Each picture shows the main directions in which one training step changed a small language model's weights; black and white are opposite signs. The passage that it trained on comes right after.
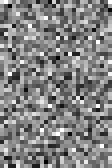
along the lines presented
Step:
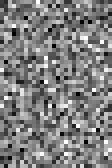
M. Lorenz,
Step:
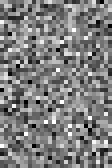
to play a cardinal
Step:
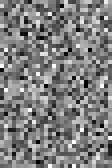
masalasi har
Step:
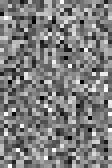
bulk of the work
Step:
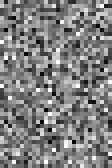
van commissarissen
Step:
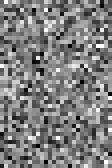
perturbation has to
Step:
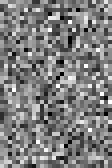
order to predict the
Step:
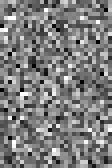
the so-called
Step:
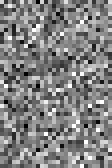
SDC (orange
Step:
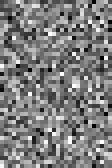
Client can redact
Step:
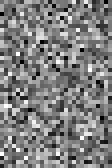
to the electrostatic
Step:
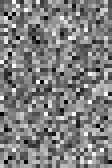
the growing demand for
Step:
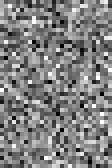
and $\epsilon_{\rm
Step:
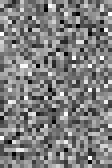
flow pathways that
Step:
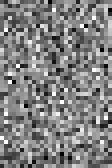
the optimal granulation
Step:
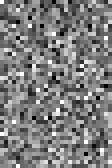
the airline with which
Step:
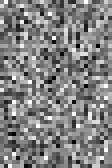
in males. Based
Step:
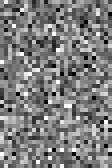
and the implementation of the
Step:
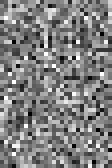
Julgamento com
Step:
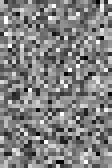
alignment), and detector
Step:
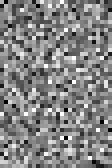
языку в
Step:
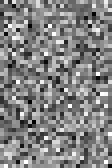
properties Nanofiber
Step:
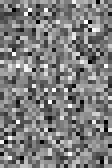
use the relativistic results
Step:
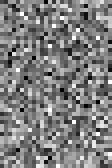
**15 dedicated
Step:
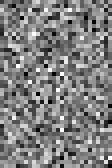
predict these complications
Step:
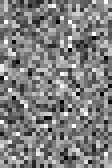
from department of
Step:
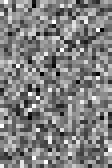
hier, um Text
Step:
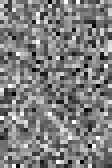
uchta Qonun
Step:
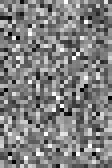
for Te, Bi,
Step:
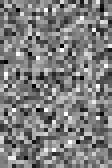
parameter estimates,
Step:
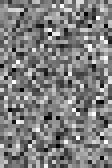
from the [Carbon
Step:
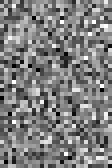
of \bivo~and
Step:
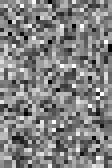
constant offset
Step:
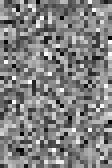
effusion. Recent
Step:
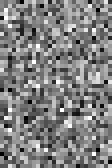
component j at the end
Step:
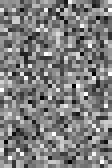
fluctuations in the
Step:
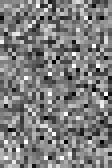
Medicine, University
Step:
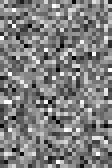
proper monitorization, and
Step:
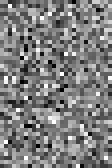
cross-sectional area
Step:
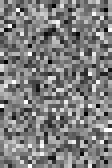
as the mirror
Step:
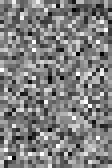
describe their mathematical
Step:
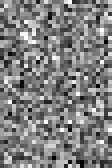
la ortografía
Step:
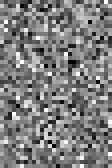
mezonlarning har
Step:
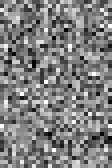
Educación para todos
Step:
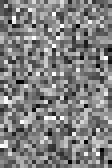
other words, a
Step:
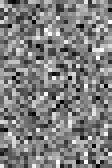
interpreted as item
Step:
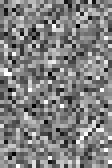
on a vertical scale,
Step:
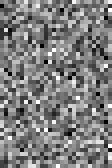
values according to the
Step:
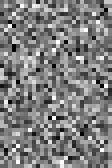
most significant factors impacting
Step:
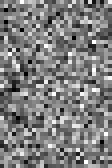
smaller than 5 mm.
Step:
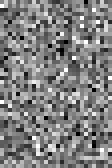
in Fig.~3 as a function
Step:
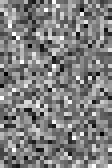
entre empresas para
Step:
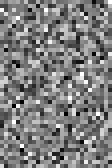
relativamente curto de
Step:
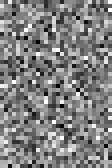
of professional training of
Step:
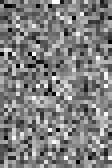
is obtained. The result depends
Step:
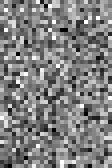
ForTrunkDet -
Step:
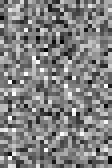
To this end, let
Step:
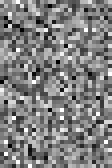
value close to the normal
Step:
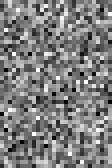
and probability density function
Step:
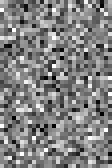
e informativas
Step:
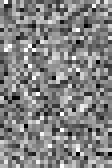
на основе
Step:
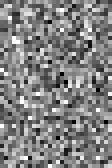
и обосновать
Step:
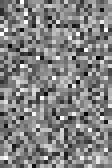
RI independently,
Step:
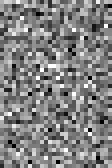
fact indicates that $f$
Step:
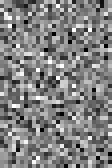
atual de informações
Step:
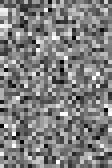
jucat un rol
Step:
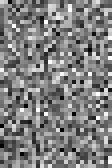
express the idea of
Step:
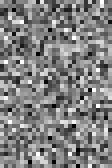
a variety of real
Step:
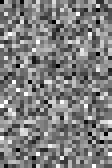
and dumping is
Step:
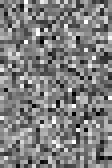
Let $\mathcal{J}$ be
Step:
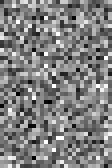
biology learning, we need to
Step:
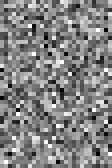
need to look and might
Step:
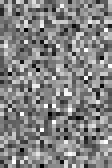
In *I Post.
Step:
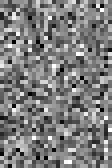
feasibility of using the
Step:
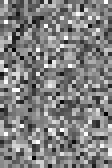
separates hard and
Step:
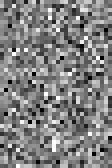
urban delivery
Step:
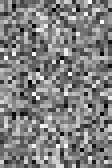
angle (ψ) is
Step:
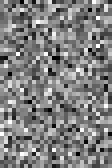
main advantages of
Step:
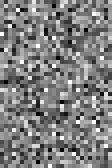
the fragmentation of
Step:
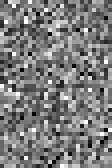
not even of the metal
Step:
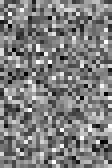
macro and the small cell
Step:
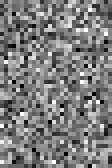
of the particle motion in
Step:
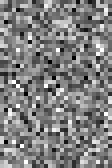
and Joseph [28]
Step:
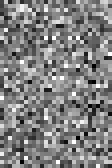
de barragens para
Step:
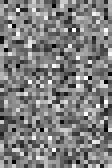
the analysis of data from the
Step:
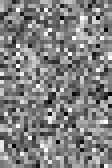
during preheating,
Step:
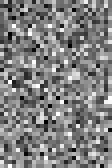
of the speed of
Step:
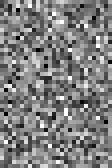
en ese momento, en
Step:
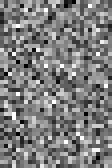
networks (Bellinger
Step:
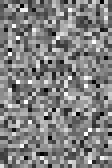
the SIMION
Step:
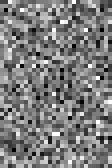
em p , e λ
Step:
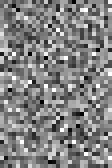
taken into account for
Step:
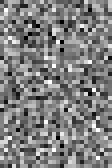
că literatura
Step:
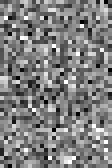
therefore belongs to the
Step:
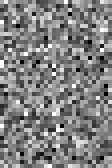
votes each participant
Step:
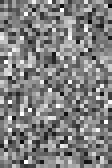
alga, que foi
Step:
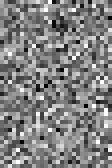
time increment. Letting the
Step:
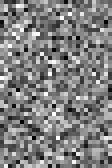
bottles can be used
